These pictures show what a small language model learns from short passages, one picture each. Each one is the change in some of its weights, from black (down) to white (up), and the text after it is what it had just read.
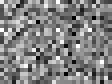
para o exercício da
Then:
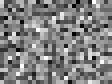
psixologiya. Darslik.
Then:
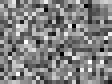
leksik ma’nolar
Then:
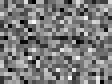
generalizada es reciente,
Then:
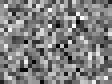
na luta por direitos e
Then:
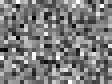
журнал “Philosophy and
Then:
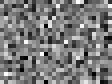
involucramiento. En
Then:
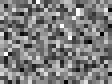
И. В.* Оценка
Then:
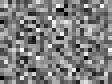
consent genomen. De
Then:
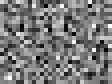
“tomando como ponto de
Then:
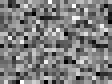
und deren Einfluss auf den
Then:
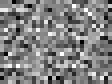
может быть, этот
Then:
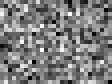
gender dalam pembangunan
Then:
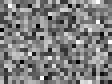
classroom», *The
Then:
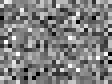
ijro uslublarini va
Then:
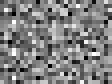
DIAS³ RESUMO
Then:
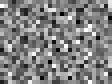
rebond du taux de
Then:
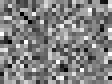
методів професійної підготовки
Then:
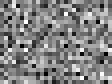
și tehnologiei.
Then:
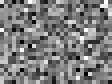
recorreu-se à
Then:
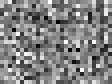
kabilarga ajratish
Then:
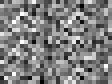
wijzen wij er
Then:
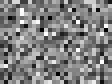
juara* itu yang
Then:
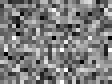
5. Fuentes de
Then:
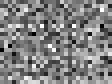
do transtorno do
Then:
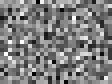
kerakligi masalalari ochiq
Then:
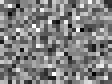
com o máximo de
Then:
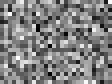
berib borishi lozim.
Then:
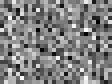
jumladan, mahsulot va
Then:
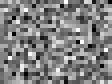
bir qonun yoki hodisalar
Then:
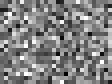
te allen tijde
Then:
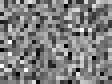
da; KOLYA,
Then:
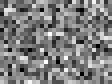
salud de los bosques de
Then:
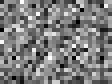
tangan dengan disinfektan
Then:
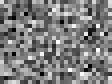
geral, precisa ocupar
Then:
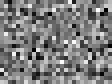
artículo de este número lleva por
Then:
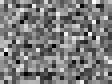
texnologiyalari (AKT)ning
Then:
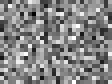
W większości
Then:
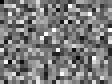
mejoría parcial. Ocho
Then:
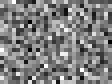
року у справі
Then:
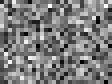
раціональністю, а
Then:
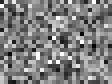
спілкуванні –
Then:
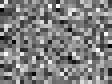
nell'ambito del
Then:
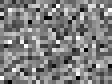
der Frühgeschichtlichen
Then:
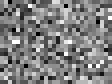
doit être en
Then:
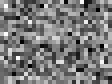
Lista Checable de
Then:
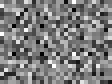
space programs and space
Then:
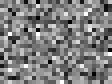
пайдо бўлиши ва
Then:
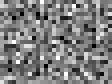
tienen como finalidad preparar a
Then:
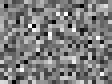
Technology* 53.
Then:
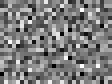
линии, диаметр
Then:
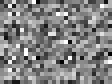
- ◆ allı
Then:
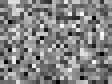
rivojlantirish metodikasini ishlab chiqish;
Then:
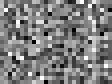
las disputas con la
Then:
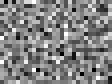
Annane D, et
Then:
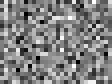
produire cette figure
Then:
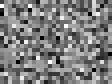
par la banque. Cette
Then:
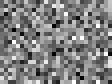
fi coalea sara
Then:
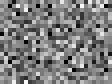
orqali boshqa kasalliklarni davolash
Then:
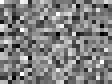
شته‌های جالیز
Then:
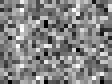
yanada mustahkamladi.
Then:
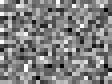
dessa substituição.
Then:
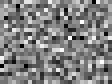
hám interaktivligi
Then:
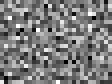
ma'lumotlari. 9.
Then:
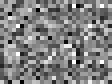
onde pessoas possam compartilhar
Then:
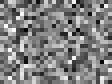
Исследование Е.С.
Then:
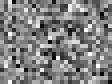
a possibilidade de produzir
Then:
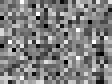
Perdagangan juga
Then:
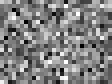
и каков уровень его
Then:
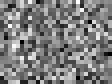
qatlami soni,
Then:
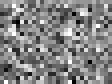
Андреевича //
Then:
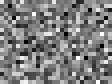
xalqlar va millatlarda
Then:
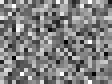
no jogo durante o referido
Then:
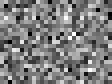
1. Виноградов
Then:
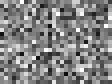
breve balanço da
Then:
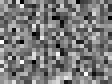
financeiras, funcionando como
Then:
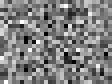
en la economía legítima
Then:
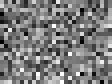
модел учун инновацияларни
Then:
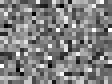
Xalq ta'limi
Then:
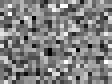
article examines the problems
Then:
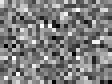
vaziyatlarda ona tilida
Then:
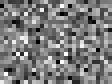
Los bivalentes en
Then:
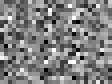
und ihrer Eignung zur
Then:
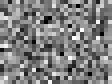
Turkey. *Eur
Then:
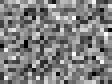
hisoblash natijasi butun
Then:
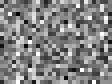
– відповідно 4,6 та
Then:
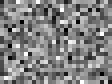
fertige Choreo auf dem
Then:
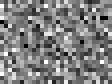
які її потребують,
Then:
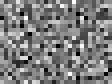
Revisão Textual,
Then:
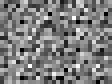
ya'ni yozda
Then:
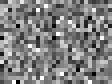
no se sometieron individualmente
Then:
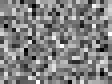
the entrepreneurial
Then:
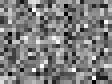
oportunidade de termos essa
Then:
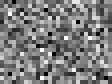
desenvolver um senso de
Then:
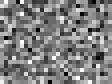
Palabras clave:
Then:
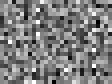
savdolashuv kuchini
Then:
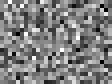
kontent asosida o'qitishning
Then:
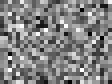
uzoq davom etgan
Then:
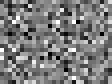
microformas bajo la
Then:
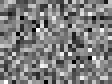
потенціалу. 3.
